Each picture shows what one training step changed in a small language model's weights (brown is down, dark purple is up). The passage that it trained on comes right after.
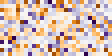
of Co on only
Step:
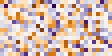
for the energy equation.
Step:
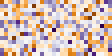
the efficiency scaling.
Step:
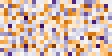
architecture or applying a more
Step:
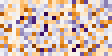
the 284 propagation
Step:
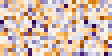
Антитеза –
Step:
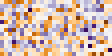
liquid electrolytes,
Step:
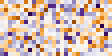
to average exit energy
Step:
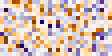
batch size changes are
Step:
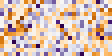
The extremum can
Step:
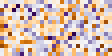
using ex vivo
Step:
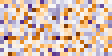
разлике у
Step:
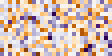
fan orqali
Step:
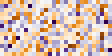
tailored to and appropriate
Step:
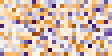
from the studies identified.
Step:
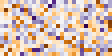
group in a part of
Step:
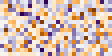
systematic manner as we
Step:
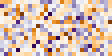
$\delta x$
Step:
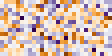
solution conditions, by showing
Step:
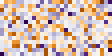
been wrongly
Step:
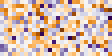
a factor of up to
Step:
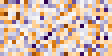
all the channels contained
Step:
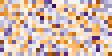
and the methodology used in
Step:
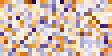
height and ear traits
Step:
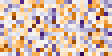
by substituting the
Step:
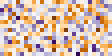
a utilização de uma
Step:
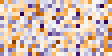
teachers should be prepared and
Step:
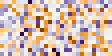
An artificial intelligence
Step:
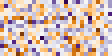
performed correctly.
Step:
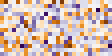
birga jadid
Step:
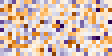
The results demonstrate that the
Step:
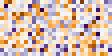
applied precisely with a
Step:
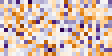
discovery supports our
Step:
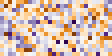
small value.) To force
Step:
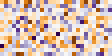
inst | t i'
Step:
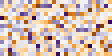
For several years now,
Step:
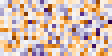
para o fomento
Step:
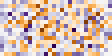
modeled in the
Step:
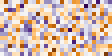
coefficient of determination
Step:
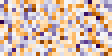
a development of priority
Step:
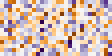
the HSP70
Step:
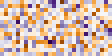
images of the corresponding
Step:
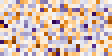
The uncertainties are not
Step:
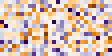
The study aimed to
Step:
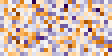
against the AFM
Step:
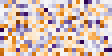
simulated noisy
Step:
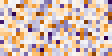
technique. Recall the
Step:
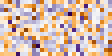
Guar Gum
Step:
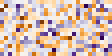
Russia) and
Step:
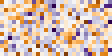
to retain image spatial
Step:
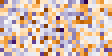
Dissemination and
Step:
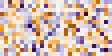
staining. The
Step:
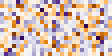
process. In addition to
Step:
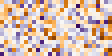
at 13 sites across 8
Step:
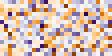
It is a major
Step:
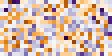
using the geomagnetic
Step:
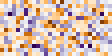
mendampingi para
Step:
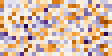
a partir de un
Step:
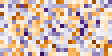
Virtualization allows
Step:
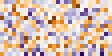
caso de tumores
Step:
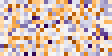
about the European elections
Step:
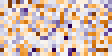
further slowing down
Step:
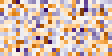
by \myEq{
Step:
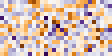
have consistently stressed
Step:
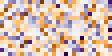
simpler convolutional architecture
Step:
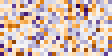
patient could not produce.
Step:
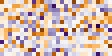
to overcome communication
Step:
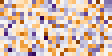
and experiences associated with a
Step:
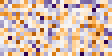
and the secondary fracture
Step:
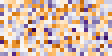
then subtract the stellar
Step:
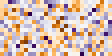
is the fractal dimension
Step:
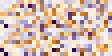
The American
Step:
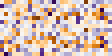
intermediate coupling} The spectrum
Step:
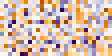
al.⁷ identificou
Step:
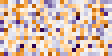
the weak coupling expansion of
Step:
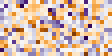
4. Relative response
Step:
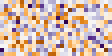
measurements that were performed on
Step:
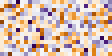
further lowering the
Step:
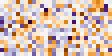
complex perception-action
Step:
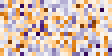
mm (Piper
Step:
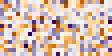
succès ou
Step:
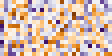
this direction are of great
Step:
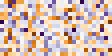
instrumentation program usually follows
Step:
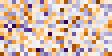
lograr el
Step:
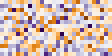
Це сприяє
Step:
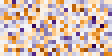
esta segunda parte,
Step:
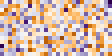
PDFs from global
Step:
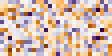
as its methodology was a
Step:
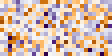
nature at fundamental scales,
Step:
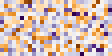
explicite, de
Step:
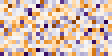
waters were all
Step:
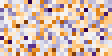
phase space. Thus one
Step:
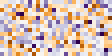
considered, was developed and
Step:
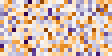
que empleará
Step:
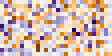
findings concluded that the
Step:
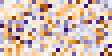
observed as a peak in
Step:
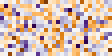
t-test for
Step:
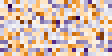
accuracy comparable to that of
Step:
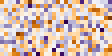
self interaction. Some of
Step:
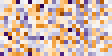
vegetable samples were
